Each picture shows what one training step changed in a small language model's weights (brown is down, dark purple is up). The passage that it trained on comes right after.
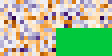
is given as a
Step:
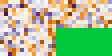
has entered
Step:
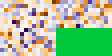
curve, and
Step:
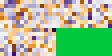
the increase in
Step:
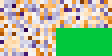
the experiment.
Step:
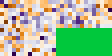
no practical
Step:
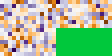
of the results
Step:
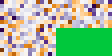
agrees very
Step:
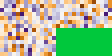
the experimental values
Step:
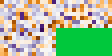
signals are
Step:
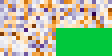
condition. Top
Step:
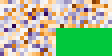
Physics Case
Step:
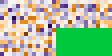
types to a
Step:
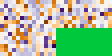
to the characteristic
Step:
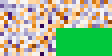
channels of
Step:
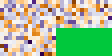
in the range of
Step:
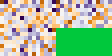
described in detail
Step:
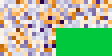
now to the more
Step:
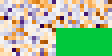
density and range of
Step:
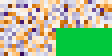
curve) but
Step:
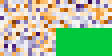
As minerals
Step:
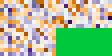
due to the
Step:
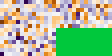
the bare band
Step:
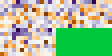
&= \nonumber
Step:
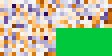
produced particles
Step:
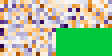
that gives
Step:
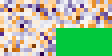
small section of the
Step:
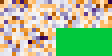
indication from
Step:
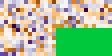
\times P$
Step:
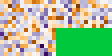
To solve the
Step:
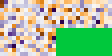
ranging from
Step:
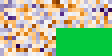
are almost
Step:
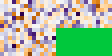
measured by an
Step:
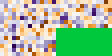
will evolve
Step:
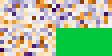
For temperatures
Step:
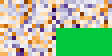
methodologies for
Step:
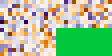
in text.
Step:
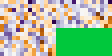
galaxy halo
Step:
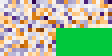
Our main
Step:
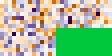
of merit
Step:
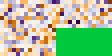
function and thus the
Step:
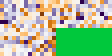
paper, we
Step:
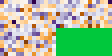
method provides this
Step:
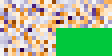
(such as
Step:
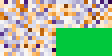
So the mass
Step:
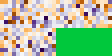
indicated that
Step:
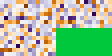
to up to
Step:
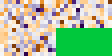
literature on
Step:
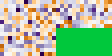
can be complex with
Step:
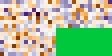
the Network}
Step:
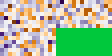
For heavy
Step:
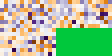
that results from
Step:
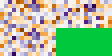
based on local
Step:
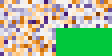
of a strange
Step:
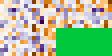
but all studies
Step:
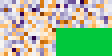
transitions and
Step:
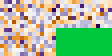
time of the
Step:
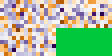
the structure of the
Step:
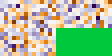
clouds have
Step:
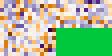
the optimal
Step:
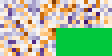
and user
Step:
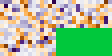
becomes the
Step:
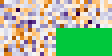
by the test
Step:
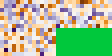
the dynamical evolution
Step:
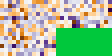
conditions for the
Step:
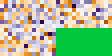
that in particular
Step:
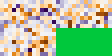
nRP |
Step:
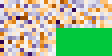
These methods
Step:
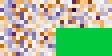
the size of
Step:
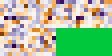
to rank
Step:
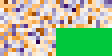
superposition of
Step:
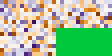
as follows.
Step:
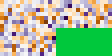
definition of
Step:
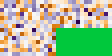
the thermal
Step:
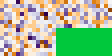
potential due to
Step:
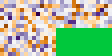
followed the
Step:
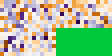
the various
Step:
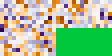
to the results
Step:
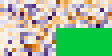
case of a constant
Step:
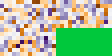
ground state is
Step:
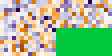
in closed
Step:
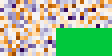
the scheme
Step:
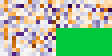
read off
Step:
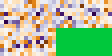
can also use it
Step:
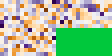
more research
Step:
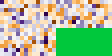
decrease both
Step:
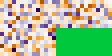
described by a linear
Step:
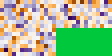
the possible spectral
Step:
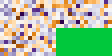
characterized by the
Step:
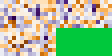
algorithm can
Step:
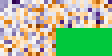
which makes
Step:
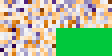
similar relation between
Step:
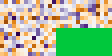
circuit is
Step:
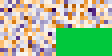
time series that
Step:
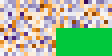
a parameter for the
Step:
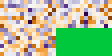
}\textbf {\bibinfo
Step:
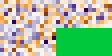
setup was
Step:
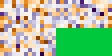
generalization of
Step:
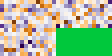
$L$ in
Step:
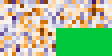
: SF
